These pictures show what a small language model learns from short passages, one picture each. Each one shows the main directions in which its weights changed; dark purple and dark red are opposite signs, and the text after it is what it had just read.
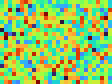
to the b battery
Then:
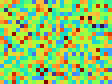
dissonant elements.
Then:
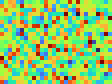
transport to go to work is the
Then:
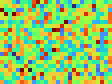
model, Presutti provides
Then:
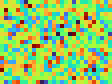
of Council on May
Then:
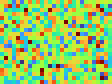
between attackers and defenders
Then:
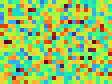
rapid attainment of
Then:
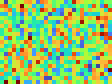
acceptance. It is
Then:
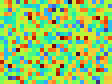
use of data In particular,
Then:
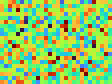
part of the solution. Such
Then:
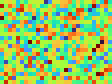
learning certainly greatly
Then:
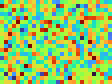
in the EoL WTB
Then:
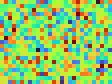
medical image processing, data
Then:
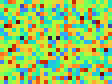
involvement. 2.
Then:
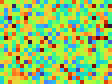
nations with high levels of
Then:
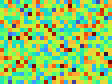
highlights the applicability of the
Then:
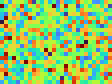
CONCLUSION The
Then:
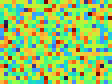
XXI-st cent.,
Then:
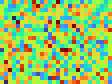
barn (10 to <
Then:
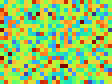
American Association
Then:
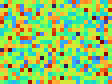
The information generated by conventional
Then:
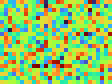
concepts consists of describing
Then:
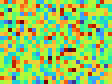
in engine parameters when its operating
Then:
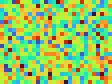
control and others with the partial
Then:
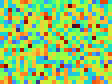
to predict properties for a
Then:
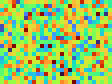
population, and the log of
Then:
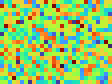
Smoothing along the
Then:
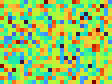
and attraction of innovative
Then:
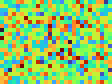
answers. However, there
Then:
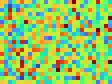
an identifiable source after
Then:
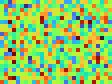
result is characterized by a very
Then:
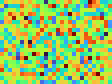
- **Funding and
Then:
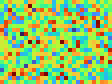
stem cell deficiency &
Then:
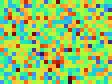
of shipping service is
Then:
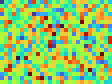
as a nested table of
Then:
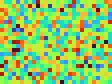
years. Expressed in the
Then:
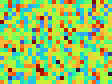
researcher understood from the
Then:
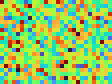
of the novel genes predicted
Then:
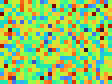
combined with different electronic
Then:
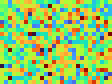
because of the family and
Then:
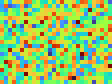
is that modifications of the
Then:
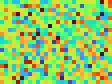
frequency of chromosome
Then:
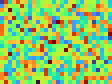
range from 0.25 to
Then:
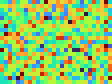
We narrowed our search
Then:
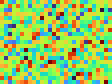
theoretically frames the process of
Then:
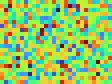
will result in the fracture of
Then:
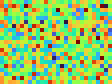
is supported by the findings of
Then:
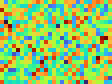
1994). According to
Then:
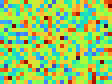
can be shown as before that
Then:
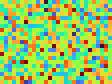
more than just providing knowledge in
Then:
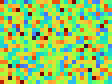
with very few cases reported,
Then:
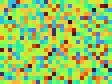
densification than conventional
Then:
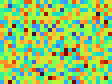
indicates the communication with the
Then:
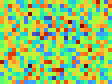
or plants) produce a number
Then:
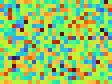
a melting point of around
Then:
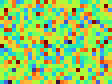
manufacturing industries, particularly
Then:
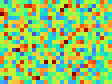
stewardship, focusing on
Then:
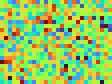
pressure would be most suitable.
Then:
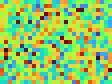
Paulo, SP,
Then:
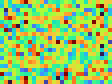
in a relational web,
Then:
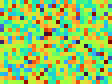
For simplicity, we
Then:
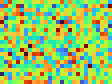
The initial material property is set
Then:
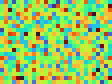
histamine was significantly increased at
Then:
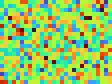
and approaches to TB
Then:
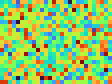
percent of the displaced
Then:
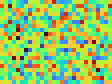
and writing—is
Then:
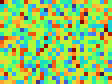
the daily ration;
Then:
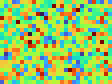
hard disk The entire
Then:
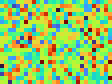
threshold voltage during the
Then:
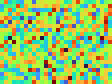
lamellar phases) or
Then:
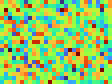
of selective collection of
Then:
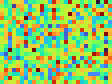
vanish. Analogous
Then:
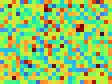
size of the steel
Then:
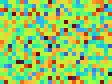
production to reproduction of
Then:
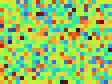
concentrations. These plants were
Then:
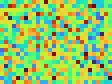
symptoms such as
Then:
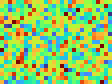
all the tested organisms
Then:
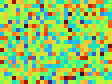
a long-duration variety
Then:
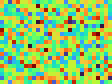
patient became more quiet
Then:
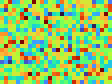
Bromide staining of
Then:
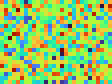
of GV. The treatment of
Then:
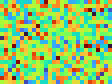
working skills more effectively because to
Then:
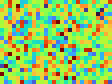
the core are necessary.
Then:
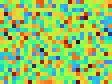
Mass flow inlet
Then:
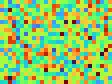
a protein represents the
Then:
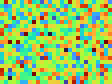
0.$$ In other words,
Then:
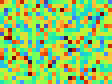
perception of students' learning
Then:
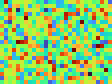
from processed satellite
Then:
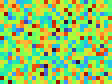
work and family life. The
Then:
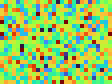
As education systems worldwide
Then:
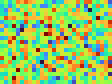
that there is need for the projects
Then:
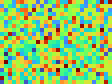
challenging scenarios. -
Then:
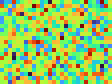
growth, often striations are
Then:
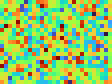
improve topic quality with additional
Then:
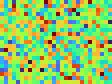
Zimmermann, Z.,
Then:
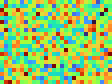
World Heritage
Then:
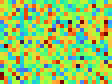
each cluster c .
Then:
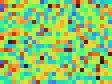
we visually inspect the
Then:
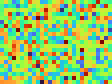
namely, design and implementation.
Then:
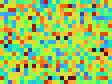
they have no competing
